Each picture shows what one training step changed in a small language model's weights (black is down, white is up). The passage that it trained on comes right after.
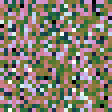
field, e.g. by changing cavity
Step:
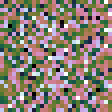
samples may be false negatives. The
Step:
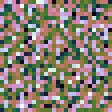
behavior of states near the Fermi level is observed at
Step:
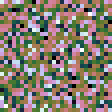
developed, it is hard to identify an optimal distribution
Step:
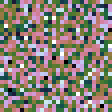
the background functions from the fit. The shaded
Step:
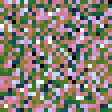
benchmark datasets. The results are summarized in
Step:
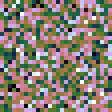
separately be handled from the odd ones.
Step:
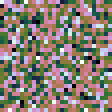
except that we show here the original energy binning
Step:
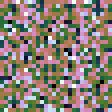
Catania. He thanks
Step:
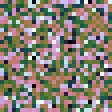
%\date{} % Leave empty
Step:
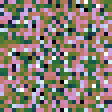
are used for the VT\_R channel
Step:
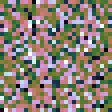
constructed from a collection of electric dipole moments
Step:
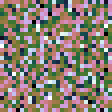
$\psi \simeq 0.5$ and
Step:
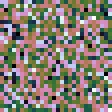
capabilities. Testing done by the authors
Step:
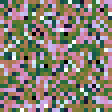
Phase D (Immm,
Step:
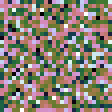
detail. Based on the vector magnetograms from
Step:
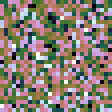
transition to its CDM-like phase,
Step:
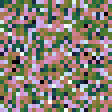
with Safe Parallelism. We
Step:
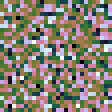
the matter part of the field equations we retain
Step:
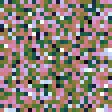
parallel transport. For now the structure of the lattice
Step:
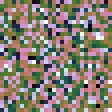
are not as perceptible as for the other
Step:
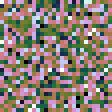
solution is well approximated for the following reason:
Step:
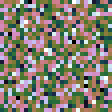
campaign carries the vote; it
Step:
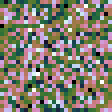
of $N_w$ from 128 to
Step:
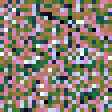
strength testing apparatus with sample
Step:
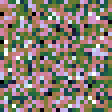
vocabulary, and often
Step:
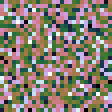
are directly observable by means of Very Long
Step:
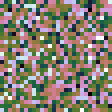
shows additional model-specific limits. The combination of
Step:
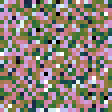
intermediate ions (C\,{\sc iii},
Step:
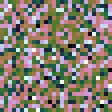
the radiation, again estimated in terms of the
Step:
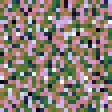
$i$, the spillover risk index using
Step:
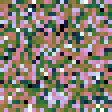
stochasticity of $\bar{P}(\s),
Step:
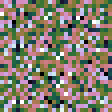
to achieve robustness to noise uncertainty, but not to
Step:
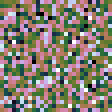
density profile, has been considered as the main point
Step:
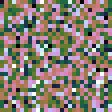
parameters correlate strongly with spectral-index
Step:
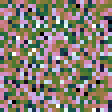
mask with the ground truth mask, Dice
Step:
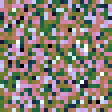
the tabulated numbers: the lateral
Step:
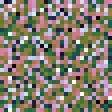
More recently, deep learning–based methods have been
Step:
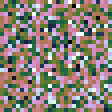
\centering \caption{\yx{Summary
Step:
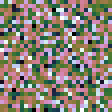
compared to COEs (that are illustrated in Figure
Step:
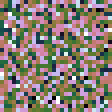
one that uses both assists and our
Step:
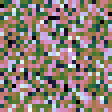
number of edges. Two vertices $a$
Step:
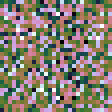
semiclassical estimation for the number of
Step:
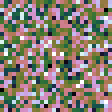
saturated values for all five runs. We
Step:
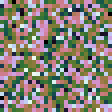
the timescales relevant to the issue; see
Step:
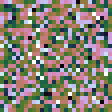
the best one can hope to do is provide
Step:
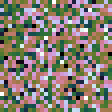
and (b) respectively), the global phase being
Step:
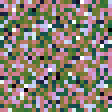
8a. An order of magnitude larger activation
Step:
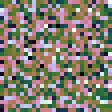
detailed simulation of atmospheric showers and detector response
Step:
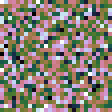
spread of these measurements. However, the estimation did
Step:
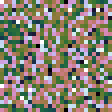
If Bob does find the particle and the final state
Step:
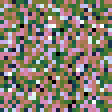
classified by the analytic K-homology of
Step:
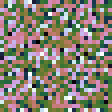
below. \begin{figure}[bt]
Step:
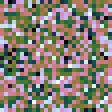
unstable fixed point whereas points $C$ and
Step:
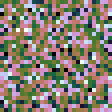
(b) not already selected by the current
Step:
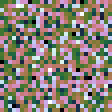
nodes is organized into different clusters. Many
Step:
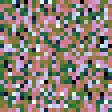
a Spectrum Two FT-IR
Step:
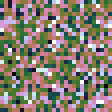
$30\%$ of the cases. The coverage
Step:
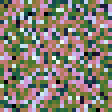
the acoustoelectric gain coefficient to be
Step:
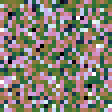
to calculate the distributions $P$ from
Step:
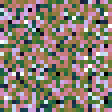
can be generalized to other pairs of bare states
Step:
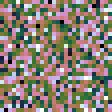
a common $Q^2$ by use of
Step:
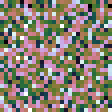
direct $N$-body code. With this
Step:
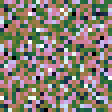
response is opposite in sign with respect to the applied
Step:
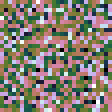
the magnetic wavelength and the momentum exchange rate is much
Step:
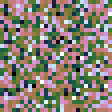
HH$ (in GeV). The ratio of
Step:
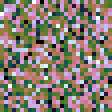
description for a generic line liquid with dynamics local in
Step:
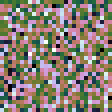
parameter $a$ determines a quasiparticle weight in
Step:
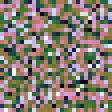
universe with massless neutrinos. Therefore, we expect the
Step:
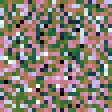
region considered in GC-AdResS.
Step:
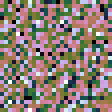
& \textbf{Training} \\
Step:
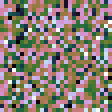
$V(p)$ have been determined
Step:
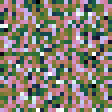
of Kyiv, Kyiv,
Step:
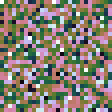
accuracy and complexity. We gradually increase the
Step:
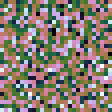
in the limited tests performed here, but more
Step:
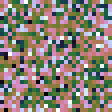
the relationship of $F^{PR}$ and
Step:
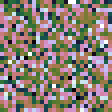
been deployed on production Kubernetes
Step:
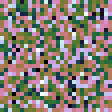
\end{figure} And the rapid phase dispersion
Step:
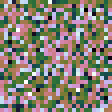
from their original orbits. However, the relaxation time
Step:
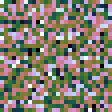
the slowing laser to be linearly polarized
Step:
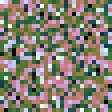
during the time evolution, the system reaches steady states
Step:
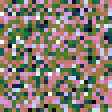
(Eq.~\ref{offshellcross}) and
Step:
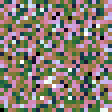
Since the electronic stopping power of the
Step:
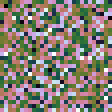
cosmic star formation rate (CSFR) to the
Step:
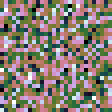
of one space-time Monte Carlo sweep
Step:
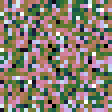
no time-reversal symmetry, there are four
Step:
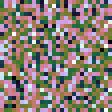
$a \delta \varphi$ behaving as
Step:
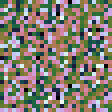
in tailoring optical properties of subwavelength
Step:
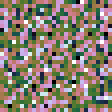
model. This model incorporates the decay of the
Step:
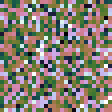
and $\tV$. One possible test that the
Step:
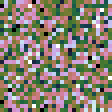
and then calculated the resolution as $(\mu_t
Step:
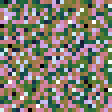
of the pre-training data domain
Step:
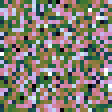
crucial role in the hierarchical build-up of
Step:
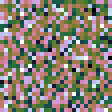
springs (DRSSs) makes
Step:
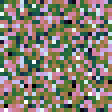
conjectured expression for the measure in the sum
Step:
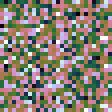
of the static solutions can be written as \be
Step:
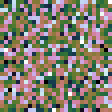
the proposed method perform better in this regard.
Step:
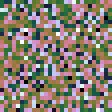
the sum of all dipole-dipole interactions when
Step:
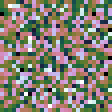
in the outskirts, where the choice
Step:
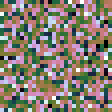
the strain tensor $\hat{\epsilon}$ given in
